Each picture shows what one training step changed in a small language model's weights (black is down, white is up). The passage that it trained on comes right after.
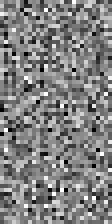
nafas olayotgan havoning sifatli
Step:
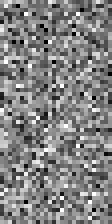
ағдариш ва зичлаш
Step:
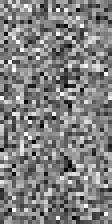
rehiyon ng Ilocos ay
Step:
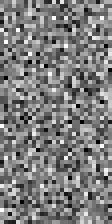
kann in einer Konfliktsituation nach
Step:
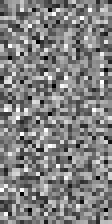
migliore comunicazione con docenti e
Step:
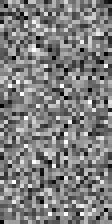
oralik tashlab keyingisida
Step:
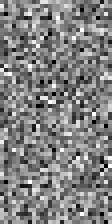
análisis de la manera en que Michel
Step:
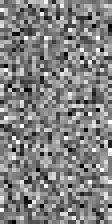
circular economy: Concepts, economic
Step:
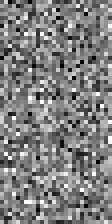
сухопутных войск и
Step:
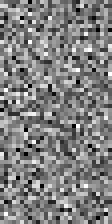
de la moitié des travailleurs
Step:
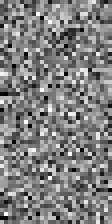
2nd year students of the
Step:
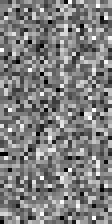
um teste totalmente auto referido,
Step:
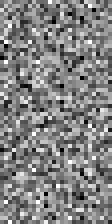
odgovarale i na pitanje
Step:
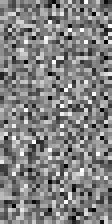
RAQAMLI TEXNOLOGIYALAR
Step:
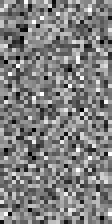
efetivos. Neste caso, por
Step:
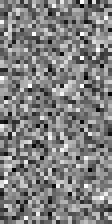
incertidumbre que podrían
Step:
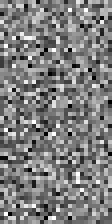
келган асарлари унинг
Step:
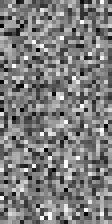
e potrebbe essere replica
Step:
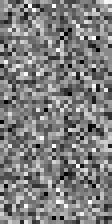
Universiteti, Samarqand sh.,
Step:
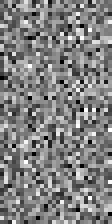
бы учеников, располагали их
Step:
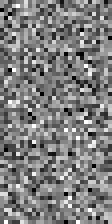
em tempos remotos na
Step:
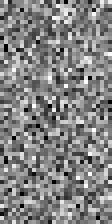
(BBLR), stunting,
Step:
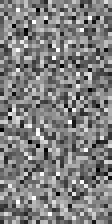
inadecuada y el 25,5%
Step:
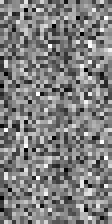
SHO 'RLANISHNI G 'O
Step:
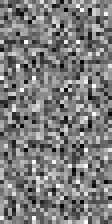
ушбу зиёратгоҳ
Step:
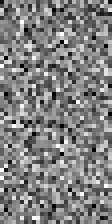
MAIS MENACÉ : LE
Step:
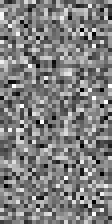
darslar didaktik o'yinli
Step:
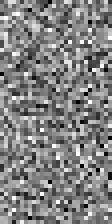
без всяких угрызений
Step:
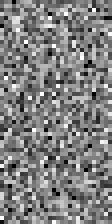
Sectorización de las áreas prospectadas
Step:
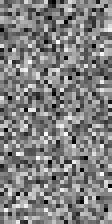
omgaan: bankkrediet
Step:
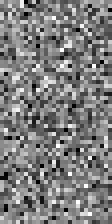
években bevételt
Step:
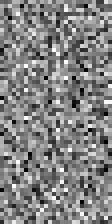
для надійної реалізації економічної
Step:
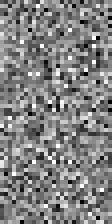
maar nu met bestudeering van de
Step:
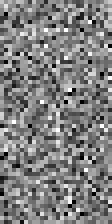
olmayan öğretmenlerin
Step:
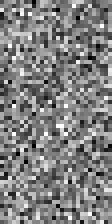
yoki siydikda glyukoza
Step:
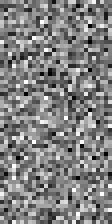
селекционирования, о
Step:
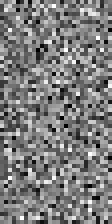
tushunish bu- g'oyani amalga oshirish
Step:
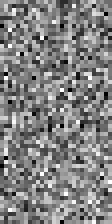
etkinliği ne kadar nesnel
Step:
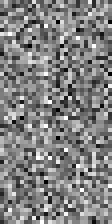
нужно предпринять все
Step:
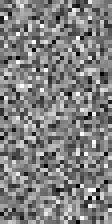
кўрсатади. Иккинчи
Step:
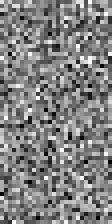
TNM, Duke's,
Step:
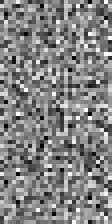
Рус ижтимоий психологияда
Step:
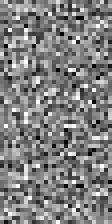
другие компоненты расположены
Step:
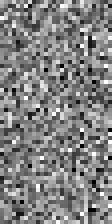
yangi bozorlarni o'zlashtirishga
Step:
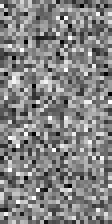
die visuelle Vermittlung nicht
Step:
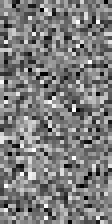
de Puerto Peñasco Resumen
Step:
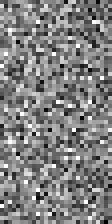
kunda ta'lim imkoniyatlarini oshirishga alohida
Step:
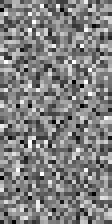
en de controle daarop moet plaats
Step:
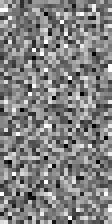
управления (соотношение деятельности
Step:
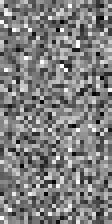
период на изчакване –
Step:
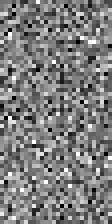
А., Тўраев Ш.
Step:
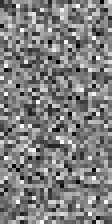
e.g. a buffalo;
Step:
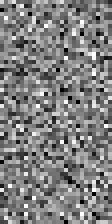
tizimida asl milliy qadriyatlarga
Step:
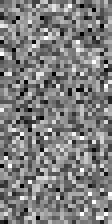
La comunicación entre todos los actores de la educación
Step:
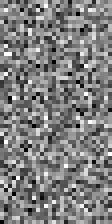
Tierra. Esos factores
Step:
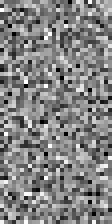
imkoniyati bilan saqlash, uni uzatish,
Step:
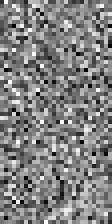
complexo diante dos vieses
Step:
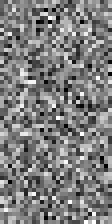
d'État en chapelet se
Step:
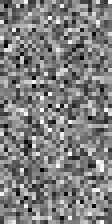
mostram diferenças nas respostas dos
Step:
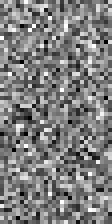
bo'lib, u atmosfera va
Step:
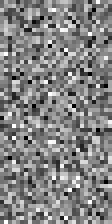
localización, protección ambiental y seguridad
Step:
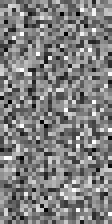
¹⁸ Холиёров Х.
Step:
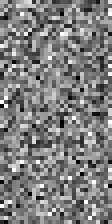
chunki shaxs jamiyatda o'z
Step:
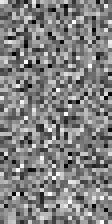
evidence favouring one activity over
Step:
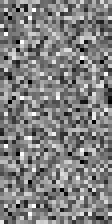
atualizar e tornar mais eficaz o
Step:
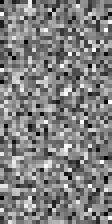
ihr alle Tische besucht habt
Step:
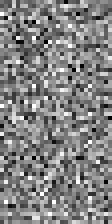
научной литературе основное внимание
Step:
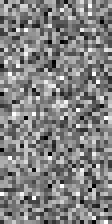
quyosh nuri kam bo‘lgan
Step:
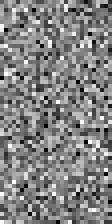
інновацій, що забезпечують підвищення
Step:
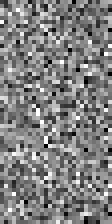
фоне СД-2 типа
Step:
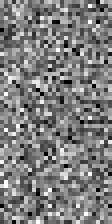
ózgeredi. Dáslebinde
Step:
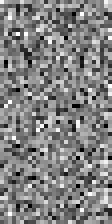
прийнятним та ефективним при
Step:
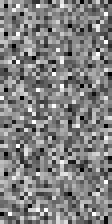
етмаганлар ўртасидаги
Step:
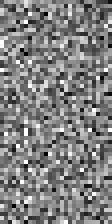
rivojlanishning umumiy xususiyatlari, jinsiy
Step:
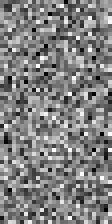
explicado, conforme Zaterka (2019)
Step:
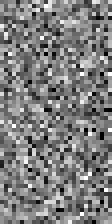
se trabajará en el intervalo de
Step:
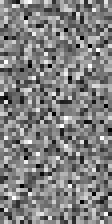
alcance o sentido que se deseja
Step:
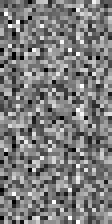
açıqlaması tələb
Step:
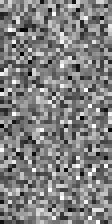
so'z va o'rgatish
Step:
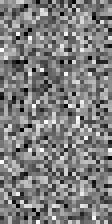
бу қатламнинг устки
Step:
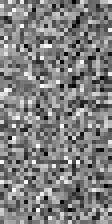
Cilt 2, Sayı 1,
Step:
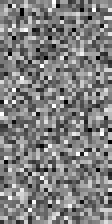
«ухилення від сплати
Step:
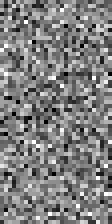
terem obtidos um desfecho
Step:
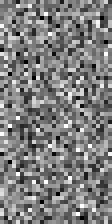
(ўртача) DSC
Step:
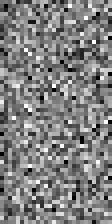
Hayvonot olamiga
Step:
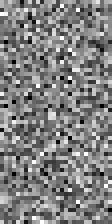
касается аэродрома
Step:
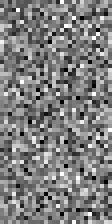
alterações comportamentais. O uso de
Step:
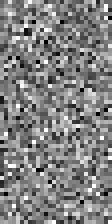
zarurligini alohida ta'kidlash lozim.
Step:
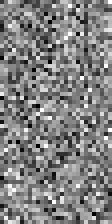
tashkil etgani kuzatildi.
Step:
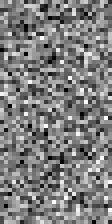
plantation (MECNT, 2020).
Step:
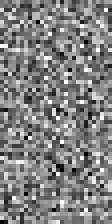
de accountant niet meer
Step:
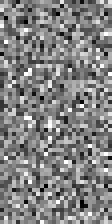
умовах договору контрактації
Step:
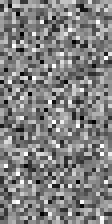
trabajo cooperativo; la experiencia laboral
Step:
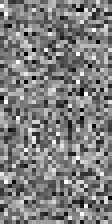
– М.: ТОО фирма
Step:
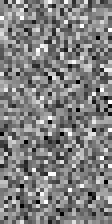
texnikasining aniqligi va samaradorligini oshiradi.
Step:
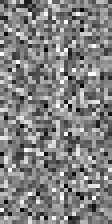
жамияти институтлари ўртасидаги
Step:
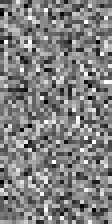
буюмларнинг ёки шахсларнинг
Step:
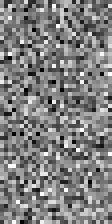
spontanément et décida de
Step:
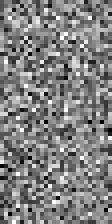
taxa de PcDm devido ao
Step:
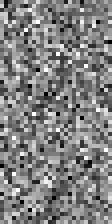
в сфере учебного процесса и
